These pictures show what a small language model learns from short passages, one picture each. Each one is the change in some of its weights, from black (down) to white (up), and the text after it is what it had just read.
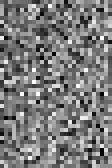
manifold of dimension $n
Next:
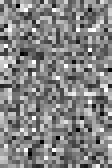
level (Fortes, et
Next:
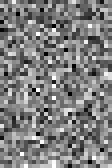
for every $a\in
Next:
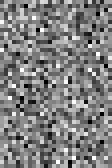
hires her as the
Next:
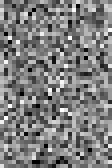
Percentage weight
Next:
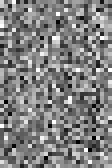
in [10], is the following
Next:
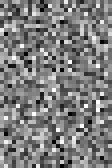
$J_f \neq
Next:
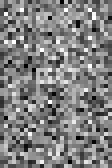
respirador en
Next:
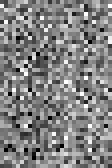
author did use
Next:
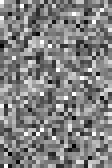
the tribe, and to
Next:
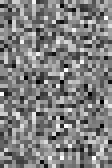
the result. \qed
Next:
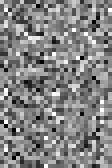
Spirmen rang
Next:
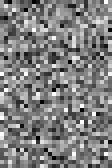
SCIP that are
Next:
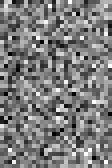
distribution critical value
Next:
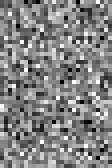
is a proper infinite
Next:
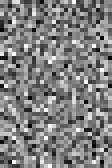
$\alpha < \lambda$,
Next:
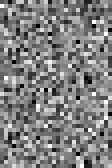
technology family
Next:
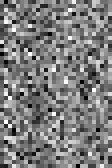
unter denselben
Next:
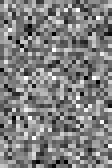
al Sitio web,
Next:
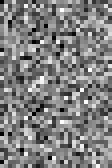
size selection.
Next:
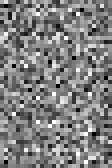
N., Arslan,
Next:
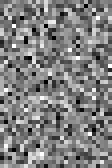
do Departamento
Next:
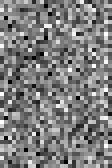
managerial level implies
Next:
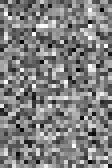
Tumor Protein
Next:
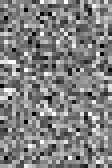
than that in the sol state
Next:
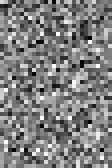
Negative attitudes
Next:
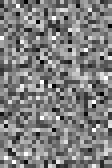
Consider a direct
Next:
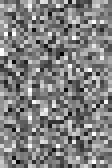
loss was decreasing
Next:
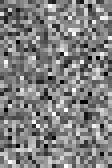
des pays. Les
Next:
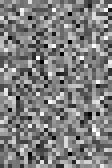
dos membros do
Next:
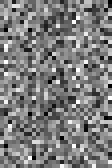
der Wichtigkeit
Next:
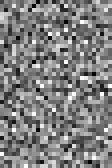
"For $i \in
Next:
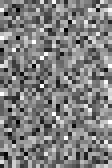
rig Fig. 9 The
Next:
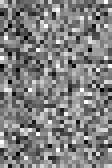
to 71 years.
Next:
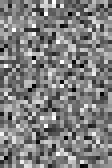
the left of the edge
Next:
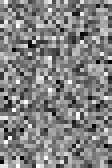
segurança da
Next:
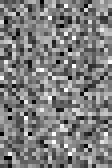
metabólico y la
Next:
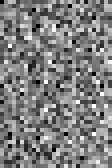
boundary conditions (as in
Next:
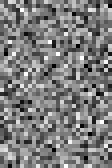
pretendida, considerando
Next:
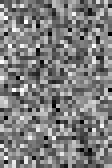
are not decently dressed
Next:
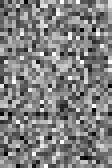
reach an alcove which
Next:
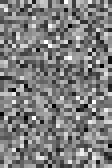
convenient, written
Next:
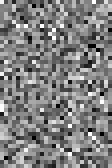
whose complement is the
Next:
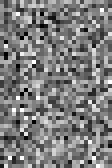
of ethnicity in
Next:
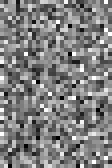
conditioning are required to
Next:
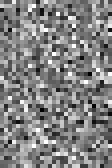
of the respondents has no
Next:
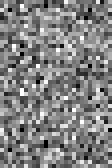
i.e. operators
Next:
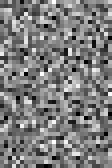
à une méthode
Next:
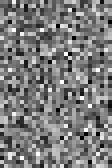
only convergence in probability
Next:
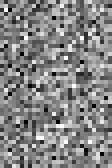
Monaten, vor
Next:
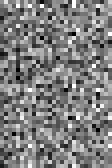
fictional and the
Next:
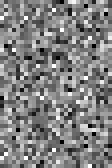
Current EM
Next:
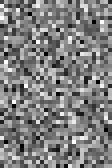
values where thoughts
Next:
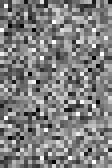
had 4-part
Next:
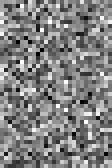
schemes running for
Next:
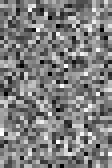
of decision making
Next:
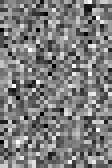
left as a precious
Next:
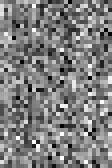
growth of *F.
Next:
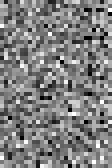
constant does not hold
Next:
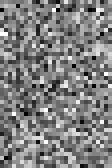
a copy of the
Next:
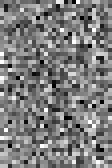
are called coiflet
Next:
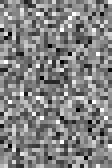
constraint by at most
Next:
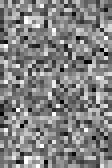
amongst public
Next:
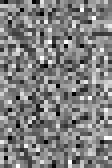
rate of expansion
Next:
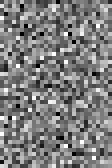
Alfred Gray's
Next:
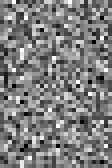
a importância de
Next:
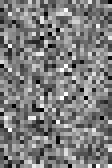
more such elements. For
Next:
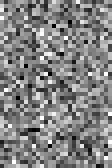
G}$. Let us prove that
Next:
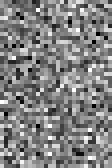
poca participación
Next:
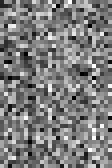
implementação destas
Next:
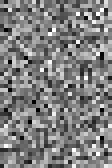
on a daily dose of
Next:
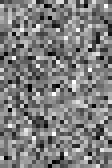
His precision and
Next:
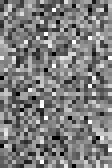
2-D steady
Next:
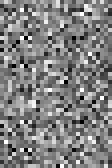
po & rudra &
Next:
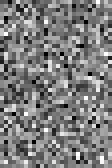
on diagonal $0$
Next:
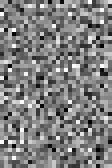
intentions, where this
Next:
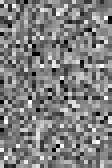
tez o‘sib
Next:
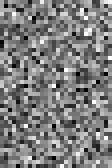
6, uitgaande
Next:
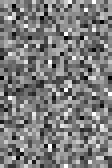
las distribuciones
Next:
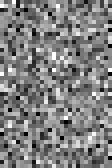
to be particularly effective
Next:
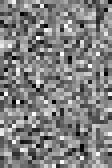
een afnemng
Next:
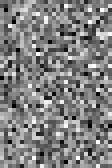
contrapositive, one
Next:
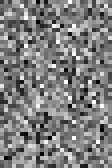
active role in the
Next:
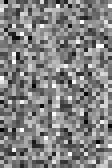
The initial condition is
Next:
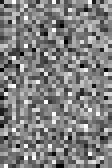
last tree among
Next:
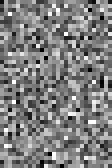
contribución social.
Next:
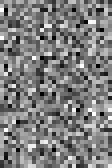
explicit definition of the
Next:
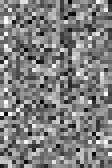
B. Geburten,
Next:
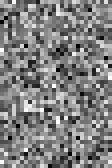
to the market is a
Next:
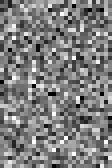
invariant $\Phi$
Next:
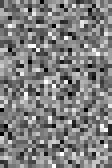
$m\times m$ matrix
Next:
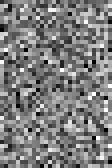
fluid dynamics
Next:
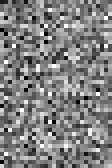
Sustainable development
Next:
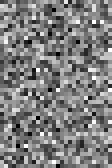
selecting tweets
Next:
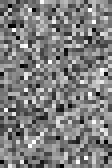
breast tissue.
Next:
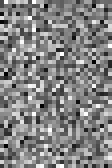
&1 \endmatrix \right
